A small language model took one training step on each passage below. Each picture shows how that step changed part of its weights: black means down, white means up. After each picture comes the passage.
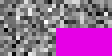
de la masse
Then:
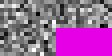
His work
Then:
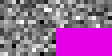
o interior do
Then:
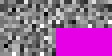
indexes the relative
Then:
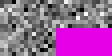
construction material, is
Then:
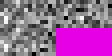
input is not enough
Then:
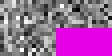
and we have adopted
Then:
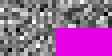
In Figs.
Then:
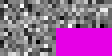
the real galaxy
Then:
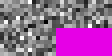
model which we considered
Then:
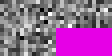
the Einstein mass
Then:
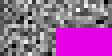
control of ocular
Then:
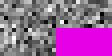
of which the
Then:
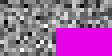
not coincide
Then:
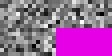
Deviation -
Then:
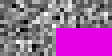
we extract traditional
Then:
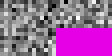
binary approach to
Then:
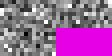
water needs in
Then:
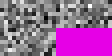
such as: file
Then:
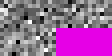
en identificatie van
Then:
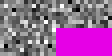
and even data in
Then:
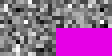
procedure and to assess
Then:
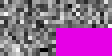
than enough to create
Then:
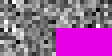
second term: $
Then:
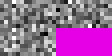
zu können:
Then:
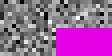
artigos e
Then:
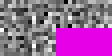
mich von diesem
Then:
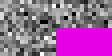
across each of the
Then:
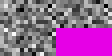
and Group B was
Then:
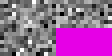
qilish haqidagi
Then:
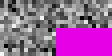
their distance to the
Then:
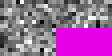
grupo do
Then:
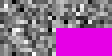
and industry so that
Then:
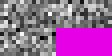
of the gravitational
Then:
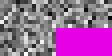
purple plane).
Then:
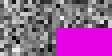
attribute this to
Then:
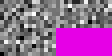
states with constraints on
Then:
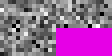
institutions should be
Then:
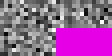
To identify aspects of
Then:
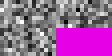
them so that they
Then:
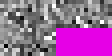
strings as the
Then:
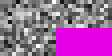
a pesquisa
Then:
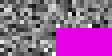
difference confined to
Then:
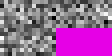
Table 4.2
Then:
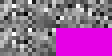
radius of the
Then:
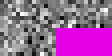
the near future look
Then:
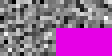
More recent implementations
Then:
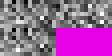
security concern to most
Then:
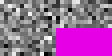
the late
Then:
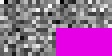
se debe a que
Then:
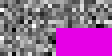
la unidad
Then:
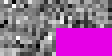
panels mark the
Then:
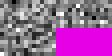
los principales
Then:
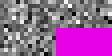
this ansatz in
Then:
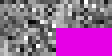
group of three
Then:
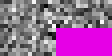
So können auf einen
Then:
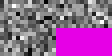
variable on a scale
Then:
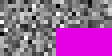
knowledge about IR among
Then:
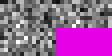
heavy quark production process
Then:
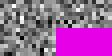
among others.
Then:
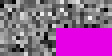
shaped elements
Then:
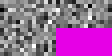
je bilo
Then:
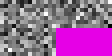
З цих
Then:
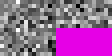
there is a
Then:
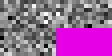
information is crucial for
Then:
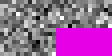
basins relative to
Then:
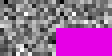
rapport de
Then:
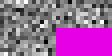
years, presenting
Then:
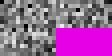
of black holes
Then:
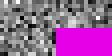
curvature to
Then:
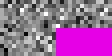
по профилю
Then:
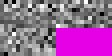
University of Science and
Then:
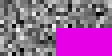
información en la
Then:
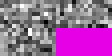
Substitution of
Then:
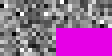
structure across the relevant
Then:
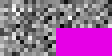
fanlari -
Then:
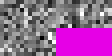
\bibitem [{\citenamefont
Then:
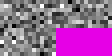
and disrupting
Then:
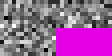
to the quantum
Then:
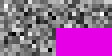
of SF and
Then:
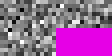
each compared algorithm
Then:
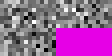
predicts this state
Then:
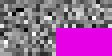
increased integration and dependence
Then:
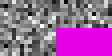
consideration the
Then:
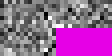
and a dynamic increase
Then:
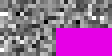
allows for large dynamical
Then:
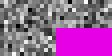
exposure below the
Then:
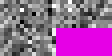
Empat -
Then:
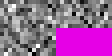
was associated with a
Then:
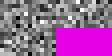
are fixed boundary)
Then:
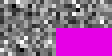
condensed matter physics
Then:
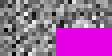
de salida se
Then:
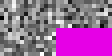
we combined each set
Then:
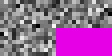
products frequently seen
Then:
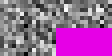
people think that way
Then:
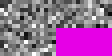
instrumentation community in
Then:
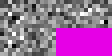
European Union nor
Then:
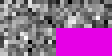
to of the speed
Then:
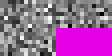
trabajo en función
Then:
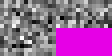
one leg to the
